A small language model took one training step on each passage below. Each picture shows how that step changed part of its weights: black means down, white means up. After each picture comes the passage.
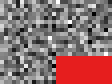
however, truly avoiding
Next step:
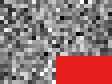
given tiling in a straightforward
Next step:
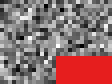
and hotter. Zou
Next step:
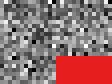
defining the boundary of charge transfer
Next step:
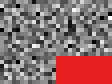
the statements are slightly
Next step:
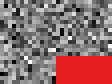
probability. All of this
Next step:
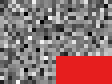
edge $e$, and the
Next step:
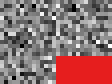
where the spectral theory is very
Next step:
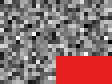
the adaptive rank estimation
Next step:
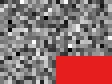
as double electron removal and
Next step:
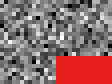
the RN case, the
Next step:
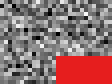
redundant data
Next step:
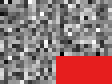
a structure of %a
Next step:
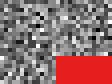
cannot tell us whether the
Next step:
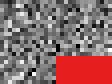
that a peak at a position
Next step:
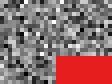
estimate the solution at times
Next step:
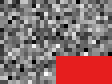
the excitation energy is small as
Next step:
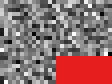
update the parameters of its
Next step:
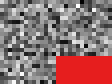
also show GC data points
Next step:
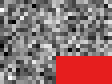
dealing with a partially observable
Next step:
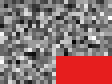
to this distribution is done with
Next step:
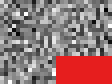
an $N\times
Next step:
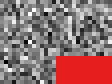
DWT, one level transform
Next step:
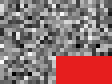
step with line search is
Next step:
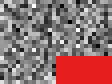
we use traveltime for the
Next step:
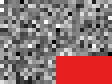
\right) \nonumber \\
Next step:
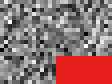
The proposed AVSE system
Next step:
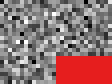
time correlations in the zonal
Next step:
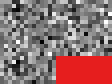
respect to the initial input
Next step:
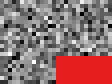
is $\Ih$, with
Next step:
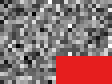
these coefficients to discern
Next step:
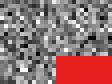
causing more deaths
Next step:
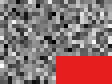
to a comfort
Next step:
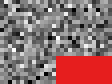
which all holds are assumed to
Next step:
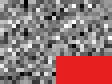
sensors (black
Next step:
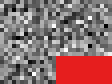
panel (a), we compare
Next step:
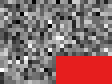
{\em SIAM
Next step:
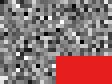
Here $R$ and
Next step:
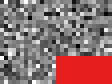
at Drexel
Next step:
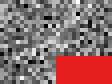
codes, we still do not
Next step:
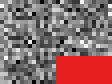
wave equation and the electromagnetic
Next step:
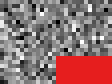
or valence-state into
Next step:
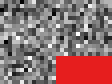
behavior presented in Figs.
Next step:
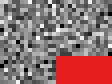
embedded ball in $M$
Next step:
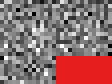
gauge symmetry and masses of
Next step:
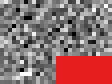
the Westervelt
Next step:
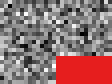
of $\bw$ in
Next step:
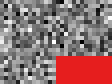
integer, $\nu$ be
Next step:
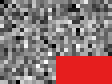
where $T_2$
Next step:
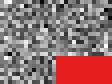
symmetric difference and provide also convergence
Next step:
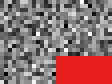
the degree of the linear
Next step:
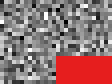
a dataset of 25k
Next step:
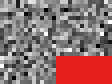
used by Connes in
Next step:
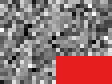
is the inner product on forms
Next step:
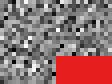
Lim, Brian
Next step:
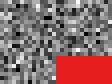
smooth holes, we define a
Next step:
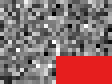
balanced fund, is in
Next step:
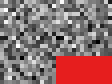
transforming these information into appropriate
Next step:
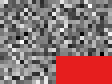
gain more freedom on the dispersion
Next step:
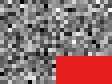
soon as the molecule
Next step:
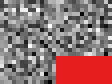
go well below the currently
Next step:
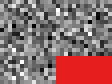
which the lowest 3 are the
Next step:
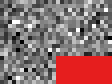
{\it Let \f N
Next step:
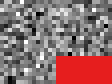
the TA-mode.
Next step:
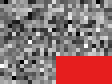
corresponding to one zero texture
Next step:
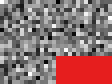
300 years. It was
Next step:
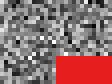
by calculating the dependence of
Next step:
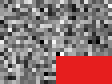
As such, a positive
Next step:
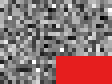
are not solved, but just
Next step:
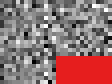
expect, intuitively,
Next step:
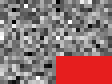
is unambiguous
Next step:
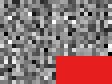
strong interactions with both of them
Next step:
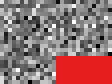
(k \tensorR
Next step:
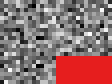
shows that we can approximate the
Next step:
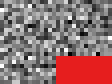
of moves to sort the
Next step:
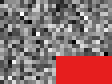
the {\em associated graded
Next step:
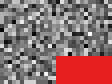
potential we make the stiffness
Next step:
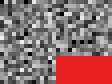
quartiles or
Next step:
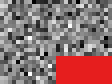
and decays exponentially as
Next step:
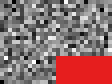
multiple decoders that allow
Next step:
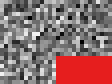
divisor $E$ to
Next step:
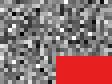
(3), just changing the
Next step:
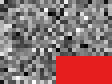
If we fine-tune
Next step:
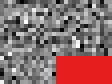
the drive from resonance;
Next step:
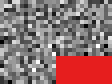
be a genus zero curve representing
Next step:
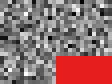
the edge-to-edge
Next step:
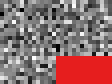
Below, ${\rm
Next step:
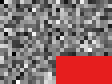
T states vanish for the
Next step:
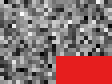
straightforward to note that also problem
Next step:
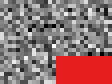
change under such gauge transformations,
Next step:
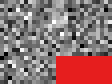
tests. For more details on
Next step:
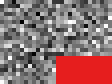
do not follow it (with
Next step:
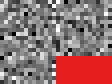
comes from the fact that the
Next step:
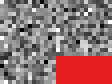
traced by CO emission.
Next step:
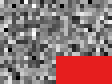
microwave measurements at
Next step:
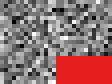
wish to avoid convergence
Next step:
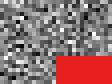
loss its identity because they
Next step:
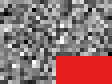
present (in orange).
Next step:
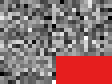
metric perturbations, and find that
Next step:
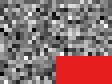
Horn R. and
